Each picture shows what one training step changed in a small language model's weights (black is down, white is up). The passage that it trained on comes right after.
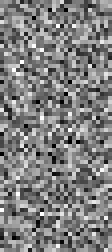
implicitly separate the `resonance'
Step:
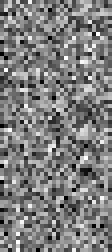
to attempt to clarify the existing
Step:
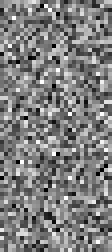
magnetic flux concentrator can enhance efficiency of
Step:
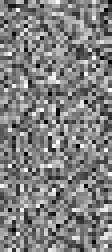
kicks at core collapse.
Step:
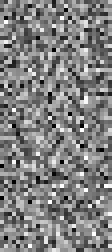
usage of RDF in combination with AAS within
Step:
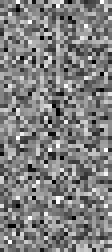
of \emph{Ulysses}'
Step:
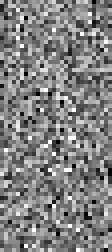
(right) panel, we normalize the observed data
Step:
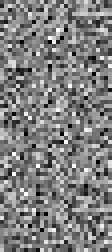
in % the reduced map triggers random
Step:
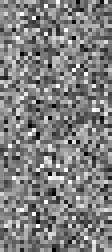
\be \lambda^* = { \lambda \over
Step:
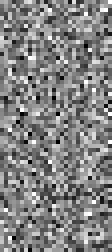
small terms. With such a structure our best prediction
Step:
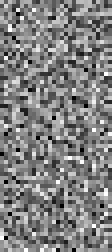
gas and dust in the parental cloud and the
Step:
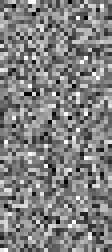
the set of ``bottleneck''
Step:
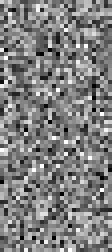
(9) and implying uniformity for different structure
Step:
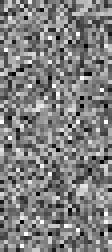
to the defect current $j$, the operator
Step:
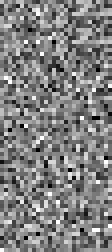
PMT mounted in a pressure
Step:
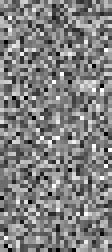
average number of atoms coupled to the cavity. The
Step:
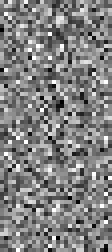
15\% of the signal. The latter is
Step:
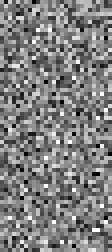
line). The behavior of a localized soliton as
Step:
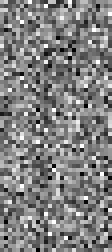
$\in \mathbb{R}^{d \times
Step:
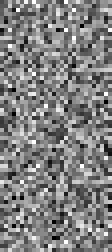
us choose an atlas $\cup
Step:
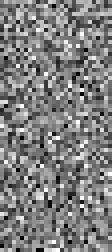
$J_{ext}$ can be evaluated
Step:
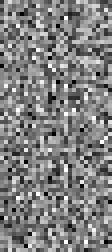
initial clusters grow or shrink. Figure
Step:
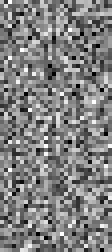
center of the slab does not move,
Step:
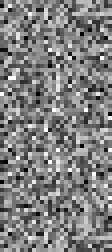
in the above. In what follows, we work in
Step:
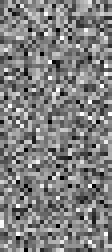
that with physicists being rather busy,
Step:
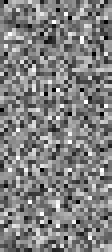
gives the standard value of the Mercury
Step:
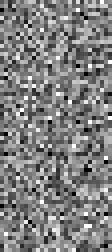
the form of Monte Carlo tunes to
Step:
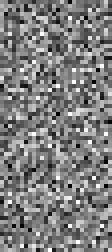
remaining period with an inlet of the study period
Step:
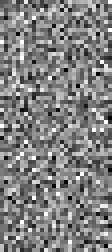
&\frac{z^\prime S(S +
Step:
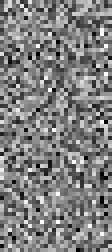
to the inverse geometric transition the loop of
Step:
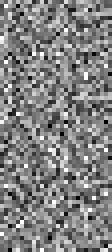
quality check and preparations for the
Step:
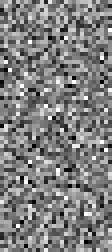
set, the suboptimal voltage vector at
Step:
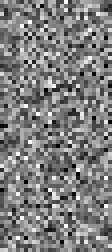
thus creates an excitation. We use a
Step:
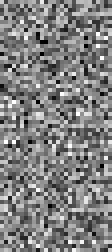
its mean growth for an oscillator (the offset
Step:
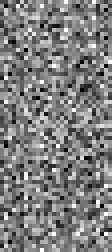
finetuning arguments or
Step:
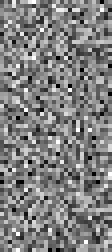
using the macrospin model and
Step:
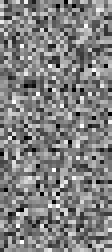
computation, the left Transformer
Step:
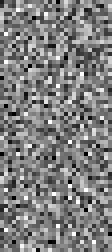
point is likely a valid assumption for Na,
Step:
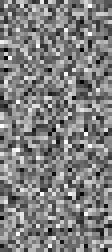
used, but this measurement is destructive to
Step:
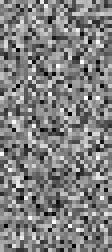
these issues, approximation approaches have been proposed
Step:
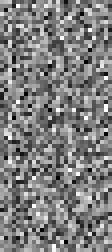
chosen structures from the NVT ensemble,
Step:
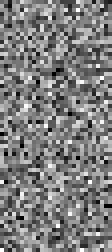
the inclusion of nucleon structure contribution affects only
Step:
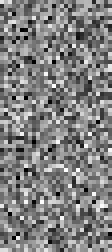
[3]: *In a deterministic system
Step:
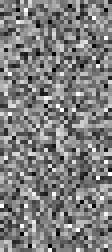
0,. \eeq In terms of the extended effective
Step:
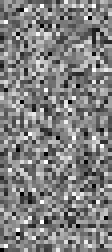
(qualified as \textit{modified})
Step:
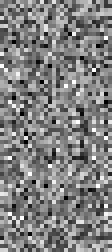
the diffusion. In the concatenation process l
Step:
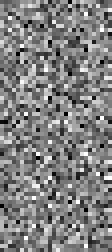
assume that $ -\partial_r $ is a future
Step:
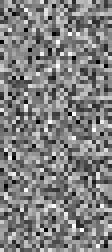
that under conditions of finite energy (see below) it
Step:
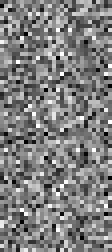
in Optics 49, ed. E.
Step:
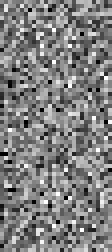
is also activated. Finally, we present
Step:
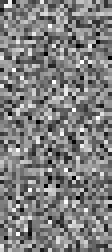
shown in Figure \ref{stardiag}.
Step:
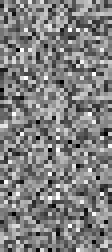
on the distribution of the dither and its calculation appears
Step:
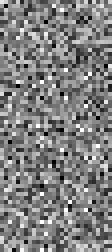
Aa,Ab orbit takes place at a
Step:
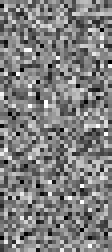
and I atoms, the PMA contribution comes from
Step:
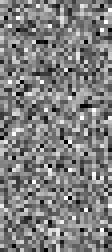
$\dot{M}$. The other input quantities are the
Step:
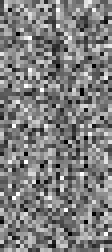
of the wave function $\psi(a)$ satisfies
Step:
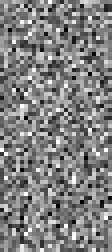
It is based on the idea that the observed
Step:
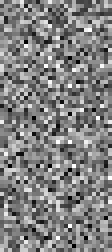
The total Hamiltonian of the theory is thus given by
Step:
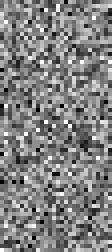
some {\it hybrid models} that share
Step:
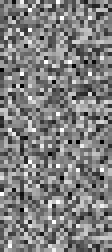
to a sign and possible transpose depending on
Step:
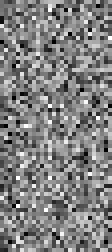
gratitude. Conversely,
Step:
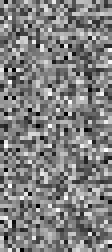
long context lengths without running out of memory,
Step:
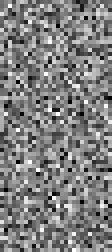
amplitudes: $\sin^2 2\theta =
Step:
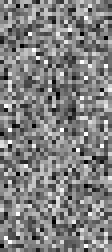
distribution with $T = 0.42$
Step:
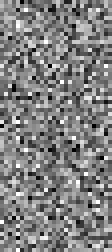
insert the Taylor expansion of
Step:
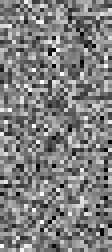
n_\beta + \dots,~~n\leq
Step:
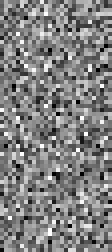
show that this effect can strongly affect the electronic
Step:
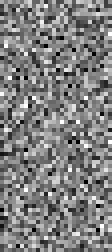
his work, Linde has shown how a
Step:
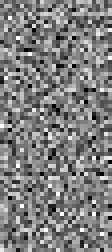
only option for achieving near 4$\pi$
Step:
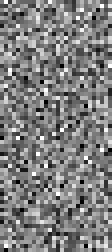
$T$ and $\tilde T$ are time
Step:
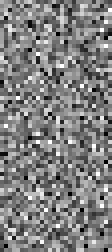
$\sim 2\%$. We use this multiplex as
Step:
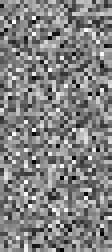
{Gingras}}, \bibinfo {author}
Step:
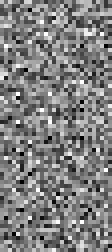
circles, squares, and
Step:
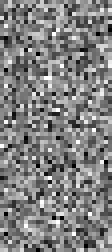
returns are shifted one day ahead
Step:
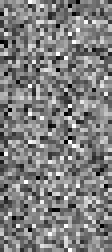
going quadrupolar?}
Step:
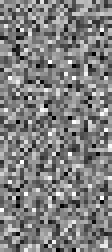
the hierarchial model is smaller by more than
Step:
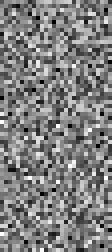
and then analyzed the cross section for the signal using
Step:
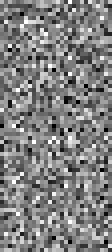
presently poorly constrained at MINOS
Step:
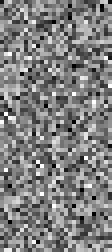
k$, i.e. \begin{equation}
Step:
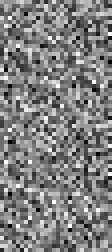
LLMs can generate loop invariants for
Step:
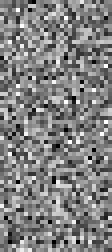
such as microcausality and positivity of the
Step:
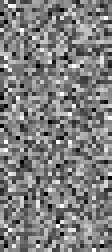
Oe as it was for 10 Oe, as
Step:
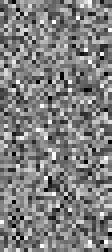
significantly impact the threat landscape of the
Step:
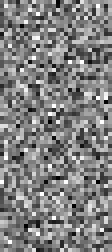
2019 and the WHO declared a
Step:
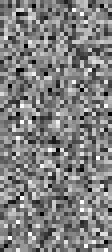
for the free particle ($\gamma=0$ and
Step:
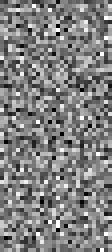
Prof. Kwong Sang Cheng
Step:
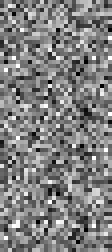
as the \emph{exponent} of
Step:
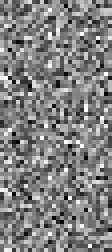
interests which are obtained from the metadata information
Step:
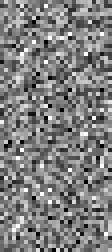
\end{equation} It then yields that
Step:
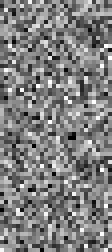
on atoms. By this method, we achieved three
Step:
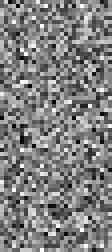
gauge \eqref{eq:r21} and for
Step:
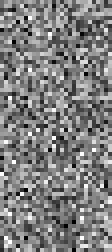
at time $t_0$ with momentum
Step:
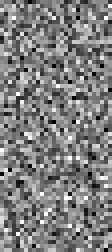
motivated models for the magnetic field and particle density
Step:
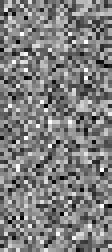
to the human-centered aspect of
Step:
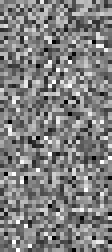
the error (standard deviation) in
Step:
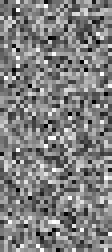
site, or it may have reduced fluctuations due to
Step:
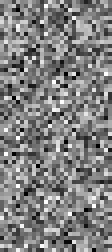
\newblock \emph{Analytical continuation
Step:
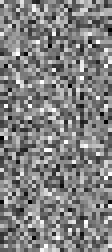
ATLASGAL clump, and
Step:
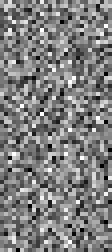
presented studies. The paper is organized as follows:
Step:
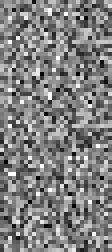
such as chirp mass and effective spin, as
